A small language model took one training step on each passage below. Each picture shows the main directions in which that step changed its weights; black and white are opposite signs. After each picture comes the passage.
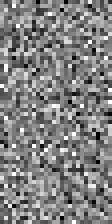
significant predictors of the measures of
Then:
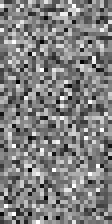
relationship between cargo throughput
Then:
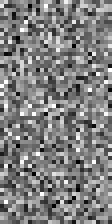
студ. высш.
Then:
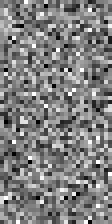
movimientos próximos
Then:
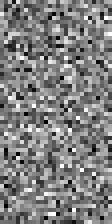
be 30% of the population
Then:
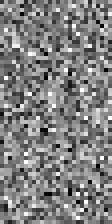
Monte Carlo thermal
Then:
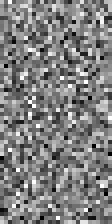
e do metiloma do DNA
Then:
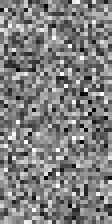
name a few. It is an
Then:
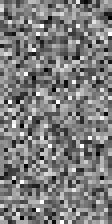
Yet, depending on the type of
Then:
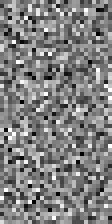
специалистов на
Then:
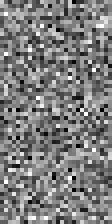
ijodkor hayot
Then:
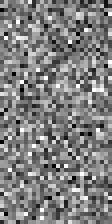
burchagi 18° ga
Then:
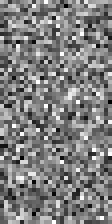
to the typology of the data collected
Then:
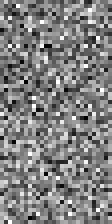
determined by pyrolysis at
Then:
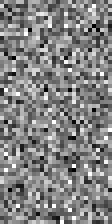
transactions on ATMs. This
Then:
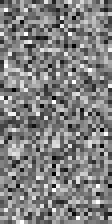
of kelp forests,
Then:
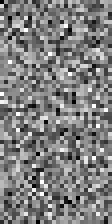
patients were in highly probable
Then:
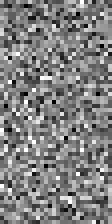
to use single or multiple citations
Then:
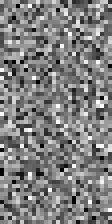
and for related enlightening
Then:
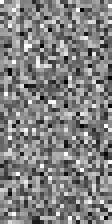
extended ordering according to
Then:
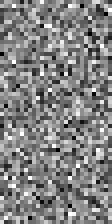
blood picture were done and
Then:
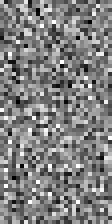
cross sections required for reaction
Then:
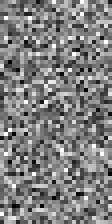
ishlov berilganda
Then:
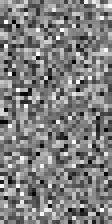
this data can be used in conjunction
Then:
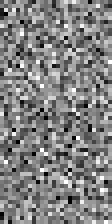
Exposed1 NA NA
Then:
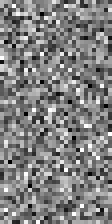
the protocol above on each
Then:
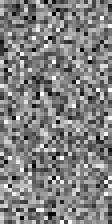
is defined through the symmetric
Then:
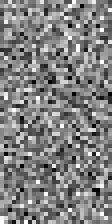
good linear plot obtained between the
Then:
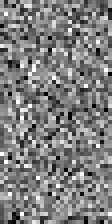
Rottenborn, CZ \\
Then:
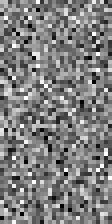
f_{frac}$ and $f_{ref}
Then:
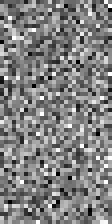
et al., 2011; Zhang and
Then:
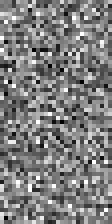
of the cation-solvating
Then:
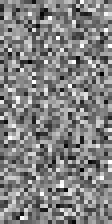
country string string high
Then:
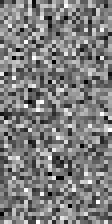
could successfully probe
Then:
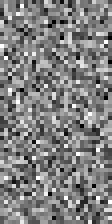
T-network, and the time constant
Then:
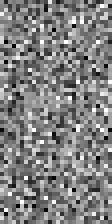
0.81 was obtained. The
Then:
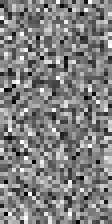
обойти. - Система
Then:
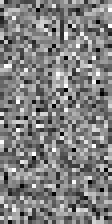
rate, the width of the
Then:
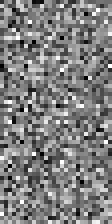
(incl. references),
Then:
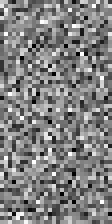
of \rf{ank}, the following
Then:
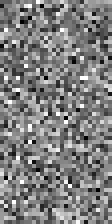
(Tergugat I) paling
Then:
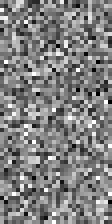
Smectite is more abundant
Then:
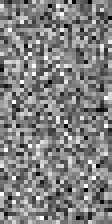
is the process of getting rewards
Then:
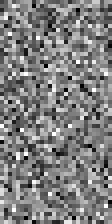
предков, этикет,
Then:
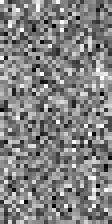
effectiveness assessment.
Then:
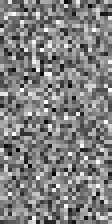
in Linux, most commonly we
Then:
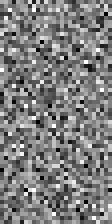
and outflow statistic for the
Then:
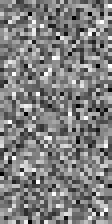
by *Xanthomonas
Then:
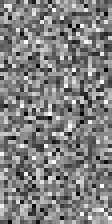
it is necessary that this energy
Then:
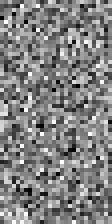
Research Abroad\\ $^{
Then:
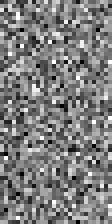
TMI, iqtisodiyot
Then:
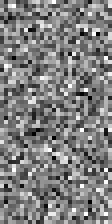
of Sommerfeld
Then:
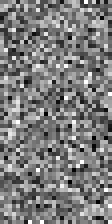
model outputs. We indicate
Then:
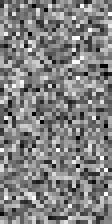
kimi mövzuya
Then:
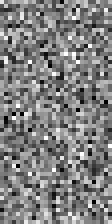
fluorine point defects for
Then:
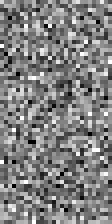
ou en fournissant des
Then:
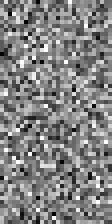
using banks of incubators as
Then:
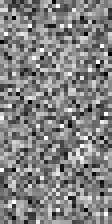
$\alpha$. This force comes
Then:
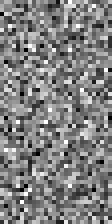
Barbary macaque could
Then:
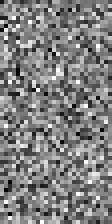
Amir Temur, Alisher
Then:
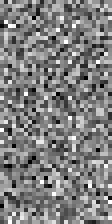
section is about the share of those
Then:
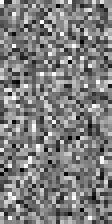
relatively large. In this case, the
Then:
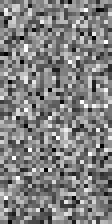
whole conversion ranges.
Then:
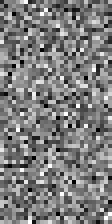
from the nozzle, is
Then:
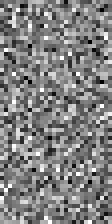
бір адамға
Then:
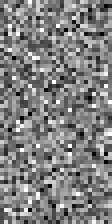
para la ejecución del presente
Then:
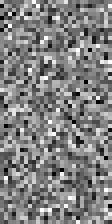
Strategies to Develop Research
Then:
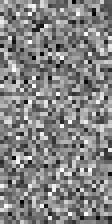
se crean aún más
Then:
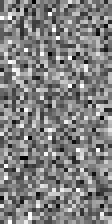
circuits [36]. In these
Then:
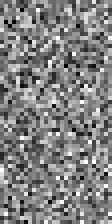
with fund-level characteristics
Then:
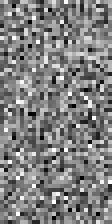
poured with a solvent,
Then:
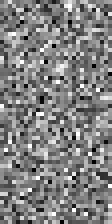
for solar system by utilizing the
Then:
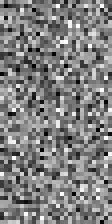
background stars). This has been
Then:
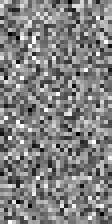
R. Koniuk, J.
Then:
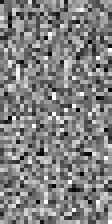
Table 1 shows that the largest
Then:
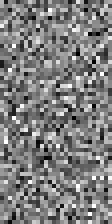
only slightly bowed toward the
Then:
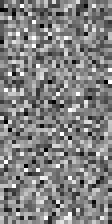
is the preferred technique for
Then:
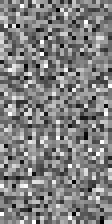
were polished with sandpaper
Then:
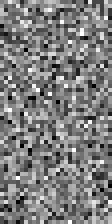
in points. LEVI
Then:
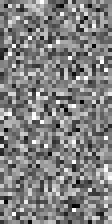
delivered on the two test systems
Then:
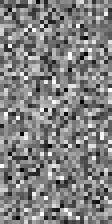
this model was specifically conceived
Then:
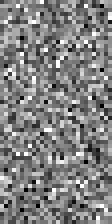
bilan bog‘liq
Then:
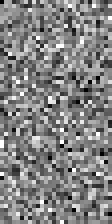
thought to be related to the
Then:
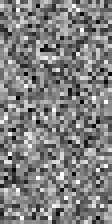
to health promotion and
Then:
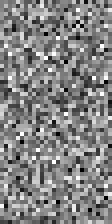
effects of these drugs,
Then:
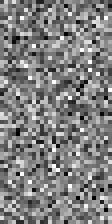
auch in der Literatur gut
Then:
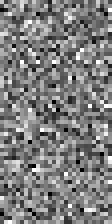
The amplitude equation description
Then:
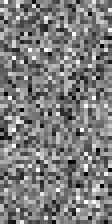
ile bir kavramsal
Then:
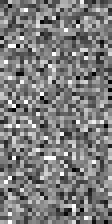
to reduce the parameter space.
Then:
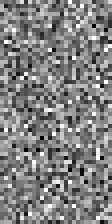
paraconductivity from two
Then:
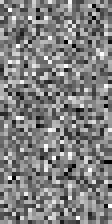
is to decompose the two
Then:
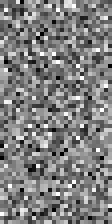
(CNN) layer images
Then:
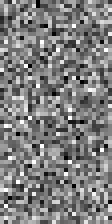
do negócio desejado
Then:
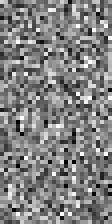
the TeV RH neutrino.
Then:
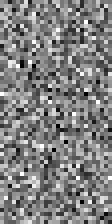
Rishis during this period.
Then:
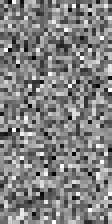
expression linking the number of
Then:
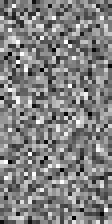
cam mechanism, cam,
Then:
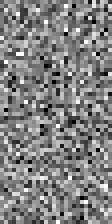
b$ channel and a factor
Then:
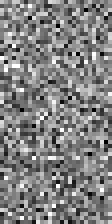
that the synthesis of the
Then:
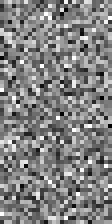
in society related to
